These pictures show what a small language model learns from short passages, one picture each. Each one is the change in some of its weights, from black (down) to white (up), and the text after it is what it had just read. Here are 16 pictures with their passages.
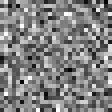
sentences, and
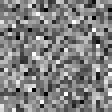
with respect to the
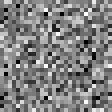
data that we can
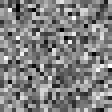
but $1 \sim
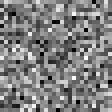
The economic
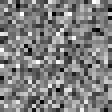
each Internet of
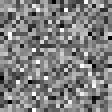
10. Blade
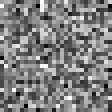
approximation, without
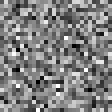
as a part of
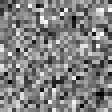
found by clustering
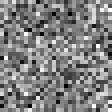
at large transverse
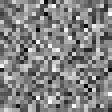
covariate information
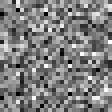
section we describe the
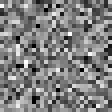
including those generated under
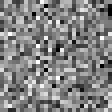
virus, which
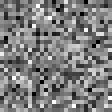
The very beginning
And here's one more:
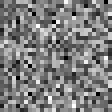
and the constants
